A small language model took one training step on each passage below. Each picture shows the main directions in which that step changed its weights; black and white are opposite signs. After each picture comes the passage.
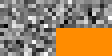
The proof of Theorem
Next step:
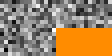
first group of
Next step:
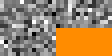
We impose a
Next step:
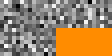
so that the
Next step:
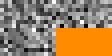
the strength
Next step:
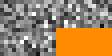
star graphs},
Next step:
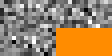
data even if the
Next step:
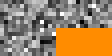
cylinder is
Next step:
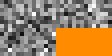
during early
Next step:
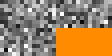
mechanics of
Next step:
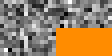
partition function is invariant
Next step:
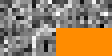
a better upper
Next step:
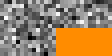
is a minimum at
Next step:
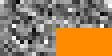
\quad b <
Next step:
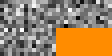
site, the model
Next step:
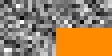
for each considered
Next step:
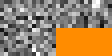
an exponential model in
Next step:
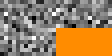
We now claim that
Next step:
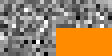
By taking limits
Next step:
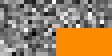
diagram. As we
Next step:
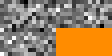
assessed via
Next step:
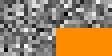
level diagrams of
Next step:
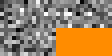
shown to have various
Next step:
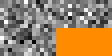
to contain all such
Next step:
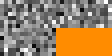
of the boundary of
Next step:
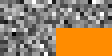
distribution. Journal
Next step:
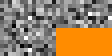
the probability for an
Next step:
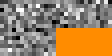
locus of the
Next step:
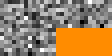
is just a finite
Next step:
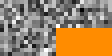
are the same as
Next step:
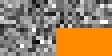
works, but
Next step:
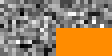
whether a tension
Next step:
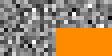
that the function
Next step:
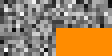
principle of the
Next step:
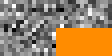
by Corollary
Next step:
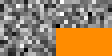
and the $2
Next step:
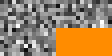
of the relatively
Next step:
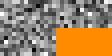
we have that for
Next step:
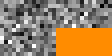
framework is proposed such
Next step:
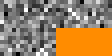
continuous mapping from
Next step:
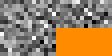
Lie groups.
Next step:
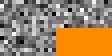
Let $p$
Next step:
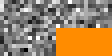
RC &
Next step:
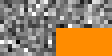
question: When
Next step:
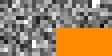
a local shift
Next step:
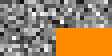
rate of a
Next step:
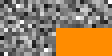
for the first and
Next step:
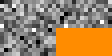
ball of
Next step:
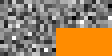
of an individual
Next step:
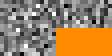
first assertion
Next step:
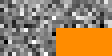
these instabilities
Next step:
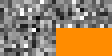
this situation,
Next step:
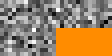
also needs the
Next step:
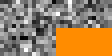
a quadruple
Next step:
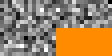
the ground and a
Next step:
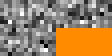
arbitrary $k$.
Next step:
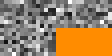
method might be
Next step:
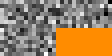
meaning'' of
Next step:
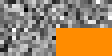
energy coincides
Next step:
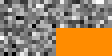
adjacent to
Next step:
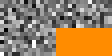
to make the final
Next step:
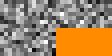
algebra shows that we
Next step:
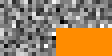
the same bound as
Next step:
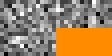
significant step forward
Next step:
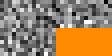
a lot to
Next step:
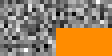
of a subset
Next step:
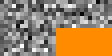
by $L$
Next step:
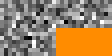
the pages where
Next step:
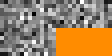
2$, and that
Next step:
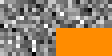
two classes and we
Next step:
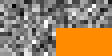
nominal and
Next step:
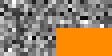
entropy production,
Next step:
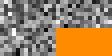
determined, providing
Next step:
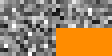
We observe in
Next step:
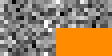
TTS can
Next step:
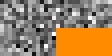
over the same
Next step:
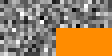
least 2 when
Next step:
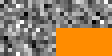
for $u$
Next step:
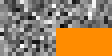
= \epsilon$,
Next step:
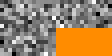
through different power
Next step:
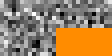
\varepsilon) \|
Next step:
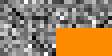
In this paper,
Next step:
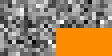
challenges within
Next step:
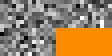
by a square root
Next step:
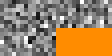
into cluster components.
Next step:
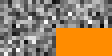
the horizontal
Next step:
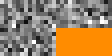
the fiber over
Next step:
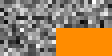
an NMR
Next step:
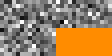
for IEEE
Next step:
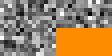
rational and
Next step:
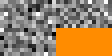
it does not matter
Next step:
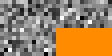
interpretation of the
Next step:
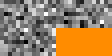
arctic curves in
